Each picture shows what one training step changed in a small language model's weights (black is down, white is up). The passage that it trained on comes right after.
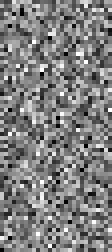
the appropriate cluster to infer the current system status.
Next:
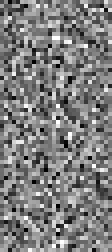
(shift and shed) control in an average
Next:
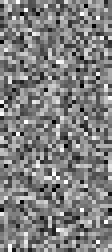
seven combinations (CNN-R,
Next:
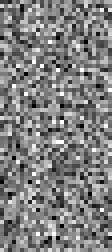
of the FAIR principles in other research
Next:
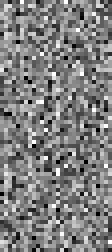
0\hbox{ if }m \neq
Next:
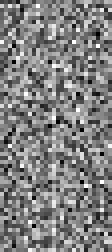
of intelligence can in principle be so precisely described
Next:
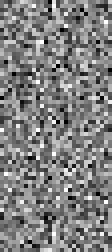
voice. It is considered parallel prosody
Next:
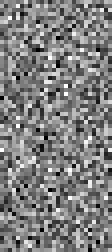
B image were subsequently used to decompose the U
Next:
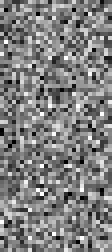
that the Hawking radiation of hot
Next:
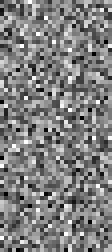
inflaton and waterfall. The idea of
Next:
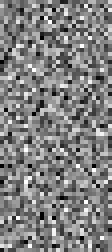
2PPR-part of coupling constant renormalisation
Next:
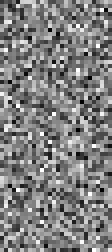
adhesions. An optimal material, therefore,
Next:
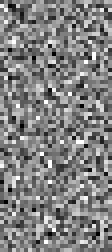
diffusion at the biomaterial/medium interface
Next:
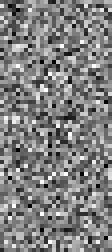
cluster. Observations (Gunn \&
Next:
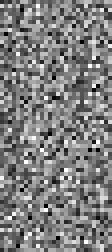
of edges to the lifetime projections of
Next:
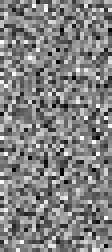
CLs at two-loops order.
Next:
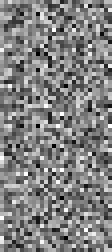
CONTRA PRAGAS E
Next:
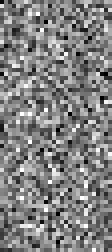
is a broken screw or blade.
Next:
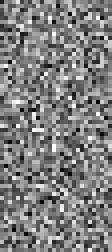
for inverse problems. See also Klibanov
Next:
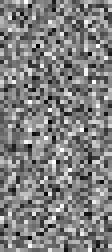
climbing technologies have resulted in increasing number of
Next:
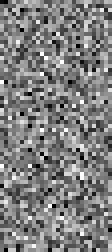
behaves discontinuously for $M
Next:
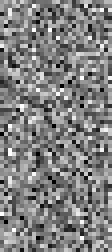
Diagnosed by FNAC and
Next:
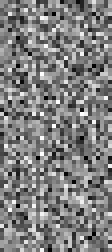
p_\alpha)}), \quad \alpha \in
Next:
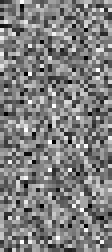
and harvesting the results using a map reduce
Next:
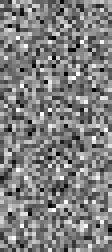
the bias voltage. At low temperature, low
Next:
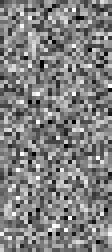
\newblock {\em Ann. Fac.
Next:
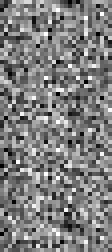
texts (15-30 pages), intended for
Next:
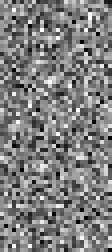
show that $\mu(B,A)\neq
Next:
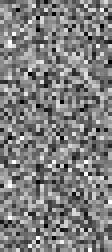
\, D \, \vert $ \ and choose
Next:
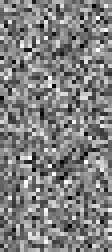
was approved by the Research Committee of
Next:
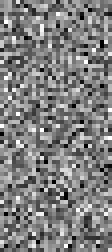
solution is found. \section{Continuity
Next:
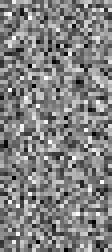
a splitting of rate of escape from the central
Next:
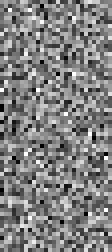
MPa shows extensive amounts of
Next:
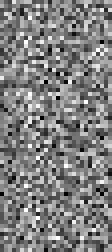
a set of measurements at several time points on one of
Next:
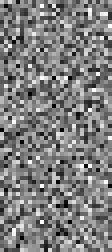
different fixed leverage factors: $f=5$,
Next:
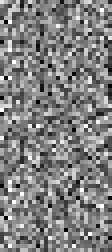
part at IEEE International Symposium on
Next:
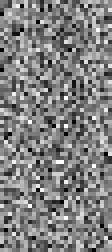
M., Yahia E.M.
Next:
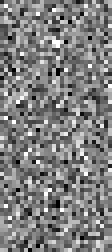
Theorem there exists an extremal point $\eta$ of
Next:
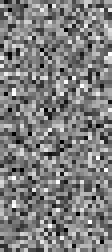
to the the fixed metric case. Recall that J.
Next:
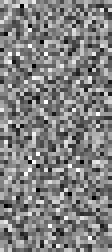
Aerospatiale SA-330 *
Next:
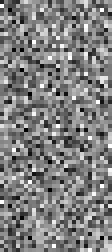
states for arbitrary periodic driving Hamiltonians could be constructed,
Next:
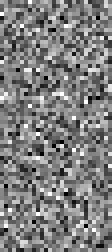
least one of which is null (to simplify
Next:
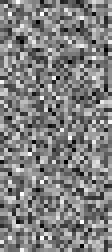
page) nectarcloud Resource
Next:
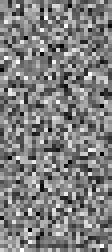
Joshi (2005). This radiographic view
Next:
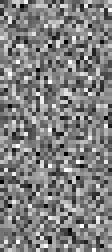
may consult Section 4. In 1993 D.
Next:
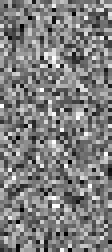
close to $0.19$ pu. On
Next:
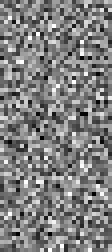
Management component at the bottom of Figure 2 is in charge
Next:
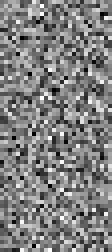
be found at bus 323 in region
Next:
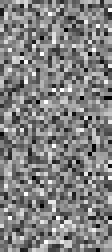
FOOD SAFETY, AND
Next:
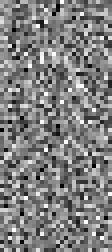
Let $q_1, \ldots ,
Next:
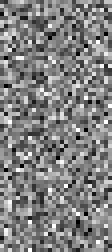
enriched with potassium,
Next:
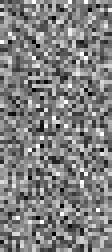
asymmetry of the MTMC ring, which
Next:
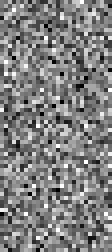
U such that $$(F_P^F,
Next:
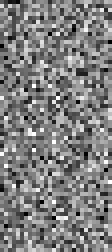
of integrable evolution equations, we have to choose a
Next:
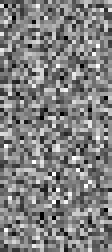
obtained in PC-X is almost by a factor
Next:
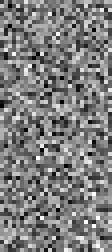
initial half-mass radius of $r_{\rm
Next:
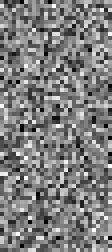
quotient by $\mathbb{Z}$. The variable
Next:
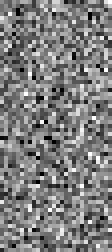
shown that cracks and other defects in the
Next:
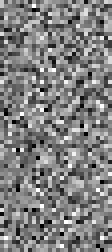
to each tube and each colony of a pure
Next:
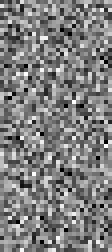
in the model. Table 3. Tourism demand
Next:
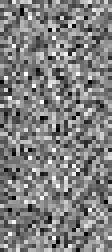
a vital role in the economic system by enhancing
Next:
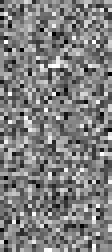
such tools is commonplace when analyzing the behaviour
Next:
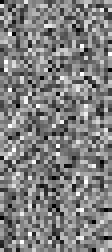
depends on the temperature $T$ of the
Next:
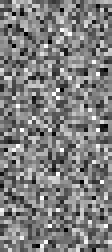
the existence of all expectations. Hence, the desired
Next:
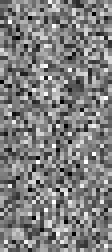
dx, $$ in traditional notation. Notice that we
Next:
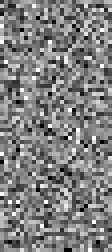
pair production in a constant electric field. Generalization
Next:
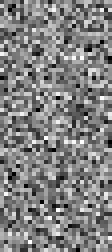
causing infections that are difficult to treat may be
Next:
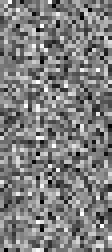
\subsubsection*{Spectral weight and projection procedure.\
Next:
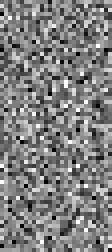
quintic has four distinct roots: two are
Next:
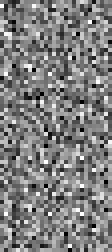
range 12~GeV to 40~GeV.
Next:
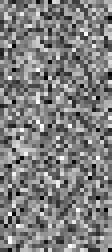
\ethm Case (ii) is usually the
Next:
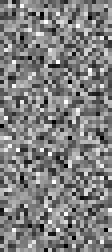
had an amazingly large number of
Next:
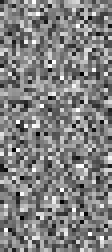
apparatus be described by $|\rho\rangle
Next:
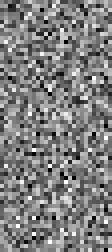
sets. *J. Intell. Fuzzy
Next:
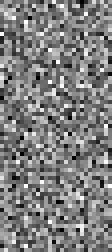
requires 23.6 MHz of uplink
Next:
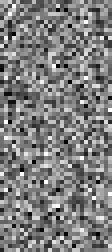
exist arbitrarily large $1$-drawings in
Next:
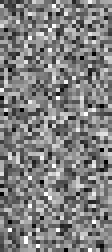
properties so that these parameters provides with an effective measure of
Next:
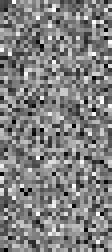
between teenagers' well-being and
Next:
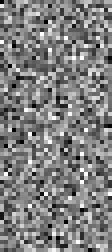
is achieved with the neural network that consistently
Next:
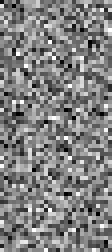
likely that working life and the society as a whole will
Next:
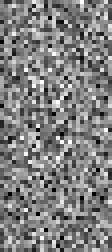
et al. 2020). On the other hand,
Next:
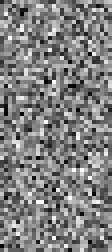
not; when the fuel does expand, we
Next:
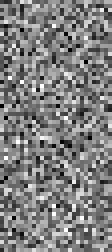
and optimise internal management processes. Potential challenges are
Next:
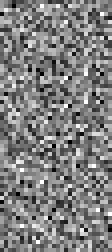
rat after experimental induction of breast cancer
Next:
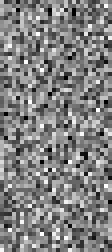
Isotherm for the corrosion
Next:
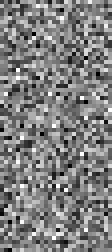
(the vision paper and policy brief); and the
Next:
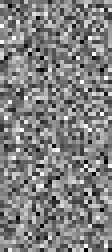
point of the set $\sigma_k(L)$
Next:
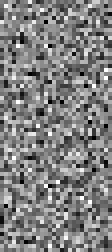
656mL/g and VS
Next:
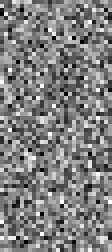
more aligned with Kahneman’s
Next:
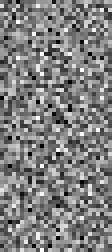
above the solid line are other solutions of equation
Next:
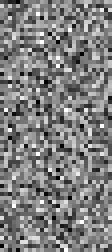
of $\s$ and $\x$ respectively. The
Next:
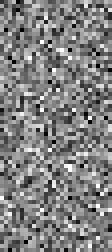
catalog is altered after redshift simulations and how it changes
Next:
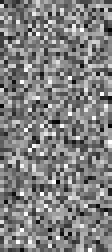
issue is that at the European level there is no common
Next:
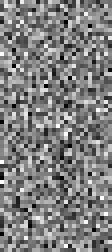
Palo Alto, CA. \char
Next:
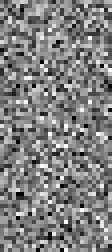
are several issues to contend with here. First,
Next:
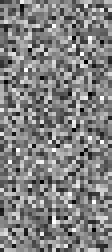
and power without forfeiting the elasticity or
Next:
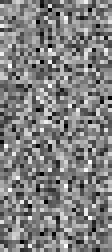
H\"{o}lder inequality implies that
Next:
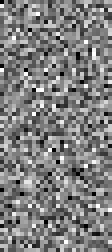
is the resulting mass when $M_0$ is
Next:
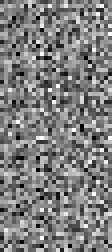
}% \bottomrule \end{tabular}
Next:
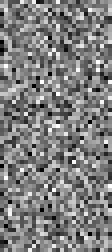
\end{align} In this gauge,
